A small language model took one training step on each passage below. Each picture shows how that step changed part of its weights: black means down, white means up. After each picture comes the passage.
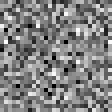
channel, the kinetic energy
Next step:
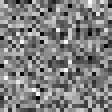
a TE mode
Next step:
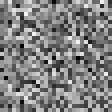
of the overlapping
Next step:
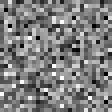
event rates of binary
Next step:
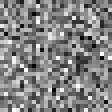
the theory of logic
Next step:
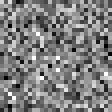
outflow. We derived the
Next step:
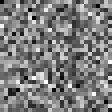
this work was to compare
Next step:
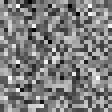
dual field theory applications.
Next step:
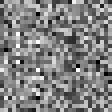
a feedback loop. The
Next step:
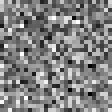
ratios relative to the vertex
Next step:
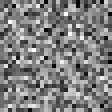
the Weibull distribution
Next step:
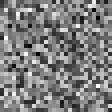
is how correlations (at
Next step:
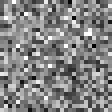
bards provided such devices
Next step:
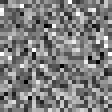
shown to be very effective
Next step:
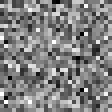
the magnetization reaches its maximum
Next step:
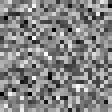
to the QA
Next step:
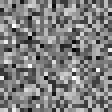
the models: for
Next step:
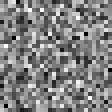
period of the structure is
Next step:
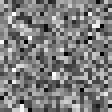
model parameters in Section
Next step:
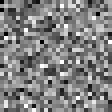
= "Nursing
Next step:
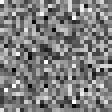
$Mpc$ and
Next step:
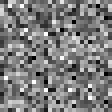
be identified using infrared
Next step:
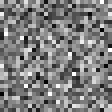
These five categories constitute
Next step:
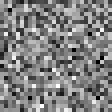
fluid. In this
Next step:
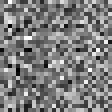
investigation of quantum phenomena inside
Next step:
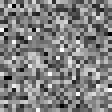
this one has been derived
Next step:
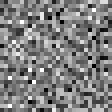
(for reference template
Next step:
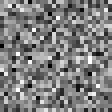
but with a critical shear
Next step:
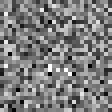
additional recombination and generation of
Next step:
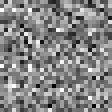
of many-variables
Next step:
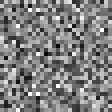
procedure that allows one to
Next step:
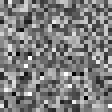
indicators, looking for
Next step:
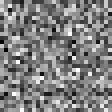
control the impact velocity.
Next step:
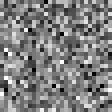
The flavor symmetries
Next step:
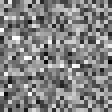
spectroscopically identified group
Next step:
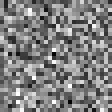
deployment and beamforming
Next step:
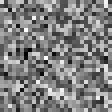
introduced fuzzing as a
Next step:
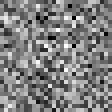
quasiparticle continua in
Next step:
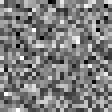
\cdots \bullet
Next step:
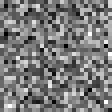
Physica {\bf
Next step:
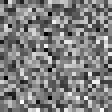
observe in both the
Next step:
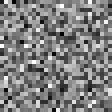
Roche lobe
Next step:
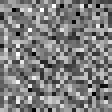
and (b) with
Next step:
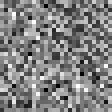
the above equation,
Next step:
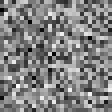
uncertainties on the doses
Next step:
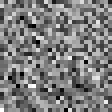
an analysis of the phase
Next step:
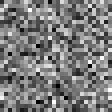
higher latitudes
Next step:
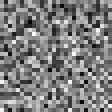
review of all the theoretical
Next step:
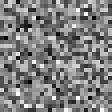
faults in its
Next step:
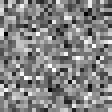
although its nominal
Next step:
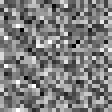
\eeq The turning
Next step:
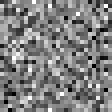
(as it will be
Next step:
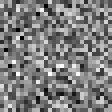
analytical continuation in
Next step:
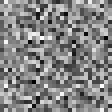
a recent treatment).
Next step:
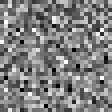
electric field. We expand
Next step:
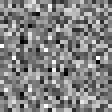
the one hand, this
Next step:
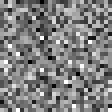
reconstruction with appropriate slope
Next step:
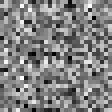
cumulative numbers
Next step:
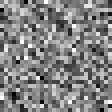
fingers simultaneously.
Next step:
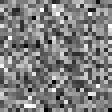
rotated with respect to
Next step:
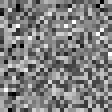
1. Name of
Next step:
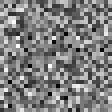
we use the dot product
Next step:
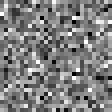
scalables. The
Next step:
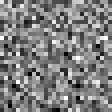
coupled to their corresponding
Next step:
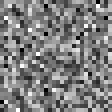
functions, and both approaches
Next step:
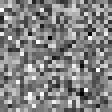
mobility rate or density,
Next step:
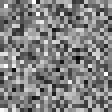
the direction of travel.
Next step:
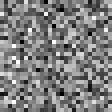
Currently, many
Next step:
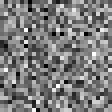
classical supergravity background generated by
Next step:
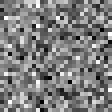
gradually expanding
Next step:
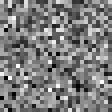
evaluates the output
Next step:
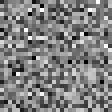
at 200 keV that
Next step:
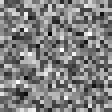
\subseteq V_{\overline
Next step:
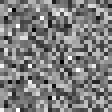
long to make the influence
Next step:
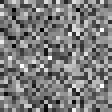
from those that do not
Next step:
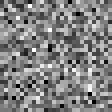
to 10 kHz,
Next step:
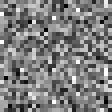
We also show that the
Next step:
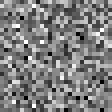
in previous iterations,
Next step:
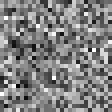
experiences is not as
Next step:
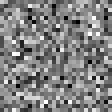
set A and set B
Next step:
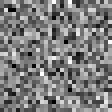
the critical need to develop
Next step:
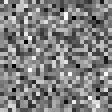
our paper we will only
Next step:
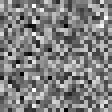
an extra component of the
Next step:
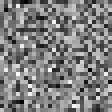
millions of product
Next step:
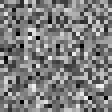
note here that of the
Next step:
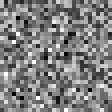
thermodynamic model is build.
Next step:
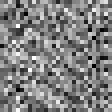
(from left to
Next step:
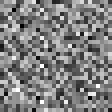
with a set of
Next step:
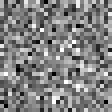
When the pulsar approaches the
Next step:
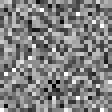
cycling in the
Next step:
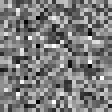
maximum kinetic energy per baryon
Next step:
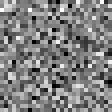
the noncausal
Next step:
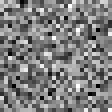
manually from System
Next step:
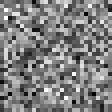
convert VR and
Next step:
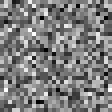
considered in ref.
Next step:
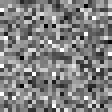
relocation time
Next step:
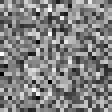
a suitable threshold, the
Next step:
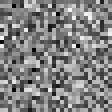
the two interferometric
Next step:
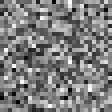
distance a test halo particle
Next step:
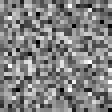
an unfolding of
